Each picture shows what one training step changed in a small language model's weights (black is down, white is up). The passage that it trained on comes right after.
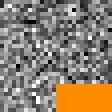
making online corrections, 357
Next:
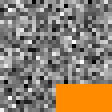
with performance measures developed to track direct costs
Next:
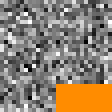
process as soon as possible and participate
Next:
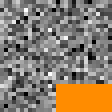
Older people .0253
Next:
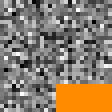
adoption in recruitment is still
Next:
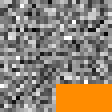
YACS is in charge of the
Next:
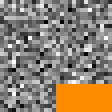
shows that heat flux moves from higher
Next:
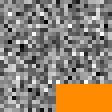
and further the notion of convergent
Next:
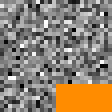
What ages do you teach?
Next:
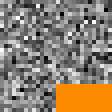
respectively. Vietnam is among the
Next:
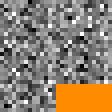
on the integration of science, education and production
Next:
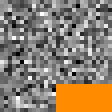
iniciativa HEARTS
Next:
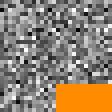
that provides Europe with energy resources.
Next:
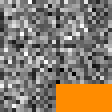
services that challenge conventional mobile
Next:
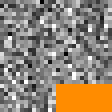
and extreme climate requiring
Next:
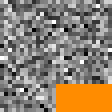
scaling functions of universal
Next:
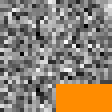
be seen from Figs. 1 to 3
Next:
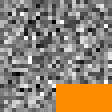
either gender and an age range of
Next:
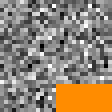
estimated from single-trait analyses using
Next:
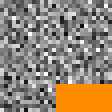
management. The questions (items) were
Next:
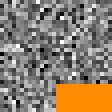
fluorescent dyes. Therefore,
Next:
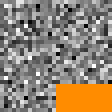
automatic metadata extraction
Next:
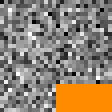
As the Netherlands example
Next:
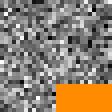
was observed that the reactions primarily
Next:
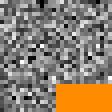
liver, gills,
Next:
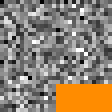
3.0 Substance Use
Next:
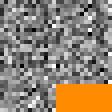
Education, all from the Faculty
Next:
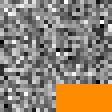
(GI) fluid after administration
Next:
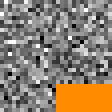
- Visible momentum
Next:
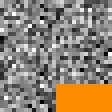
in any of the six regions, with all
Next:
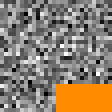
are one of the most important taxa in
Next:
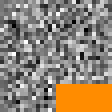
Plutonium, Local
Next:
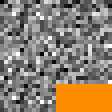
to pay when medications
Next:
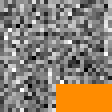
app/service development, and
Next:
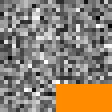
OHI-S predicting
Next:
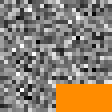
Kwara State, Nigeria.
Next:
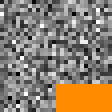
LIS Criterion 1 2 3
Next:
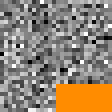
the U.S. Consulate
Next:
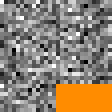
the European Union, the European Space
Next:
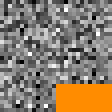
European Partnership IKC
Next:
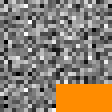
its pictorial information for human
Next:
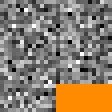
objectives, clarifying the
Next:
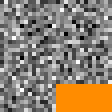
the key needs for teaching foreign
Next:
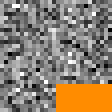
5ppm standard C= the colour
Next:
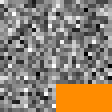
and IMD5 had action against
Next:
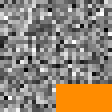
in this paper are finite,
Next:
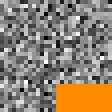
brought to the notice of the
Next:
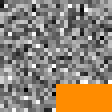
mean running time while memoizing
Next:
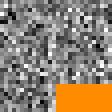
and mission statement on the specific
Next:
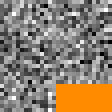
how city and building re-design
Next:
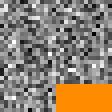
places where young people grow up and
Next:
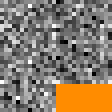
P., Girshick,
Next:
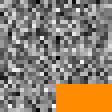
of *Pitta Dosha*
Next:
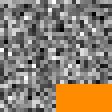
that after the electrospinning,
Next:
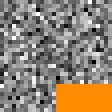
the proportion of participants living in
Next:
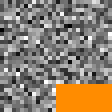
*Corresponding Author:
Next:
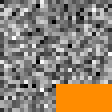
the subsequent obtaining of evaluations
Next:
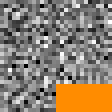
process has become faster in the last 50
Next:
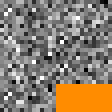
studies done in South India and
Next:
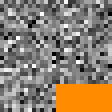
bringing about major changes, whereas all
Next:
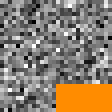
thus a potential health-promoting
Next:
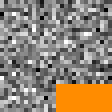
(L). These plots were four
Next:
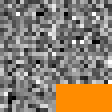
Pakistan. *Food
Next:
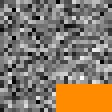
History Received: 23
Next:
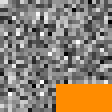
reproductive age with benign
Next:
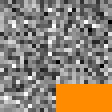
collaborative manufacturing and then
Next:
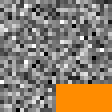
$\sup T_C \geq
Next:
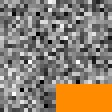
make the final decision wherein [13]
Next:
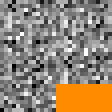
so there is an increased need for
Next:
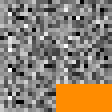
The data points with minimum average distance to the
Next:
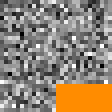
at a constant flow rate of 1.0
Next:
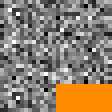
a viable thermal energy recovery
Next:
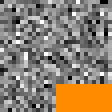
found viable virus in air samples
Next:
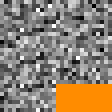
Distribution of the Main Ground
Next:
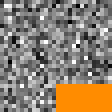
very high antibody titres to
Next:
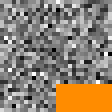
of the in-depth interviews
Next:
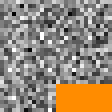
help to identify and track the materials
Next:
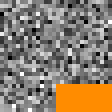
Abstract—In this study rack systems
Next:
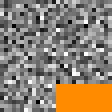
idiomatic expression applied in that
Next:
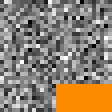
The final manuscript was read and
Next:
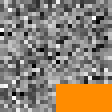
ensure use of healthy plant material and to
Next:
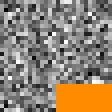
discharging status is depicted
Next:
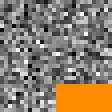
editing Dirk von
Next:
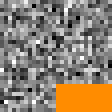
in a hammer mill to
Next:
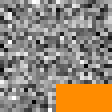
of the 20th century and by
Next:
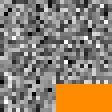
the emotional suffering faced
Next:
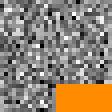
or words. Reversed
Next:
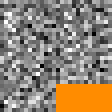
their antimalarial action by
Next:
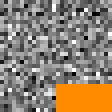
like *Gangan Asam
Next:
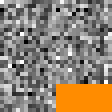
of consumption, efficiency and comfort
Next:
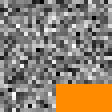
was to maintain a SpO₂ level between
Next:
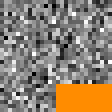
arbitration agreement and the
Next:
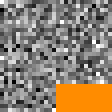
of all small enterprises experienced
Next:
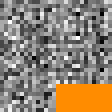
customers and helpful for the
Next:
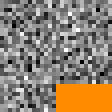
are produce as secondary metabolites,
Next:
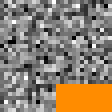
assist clinicians in
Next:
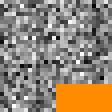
by year, and the intensity of carbon
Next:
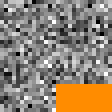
method and faster region-based
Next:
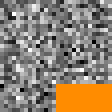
this article. Keywords CO₂
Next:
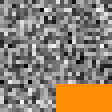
to changing labor markets. The
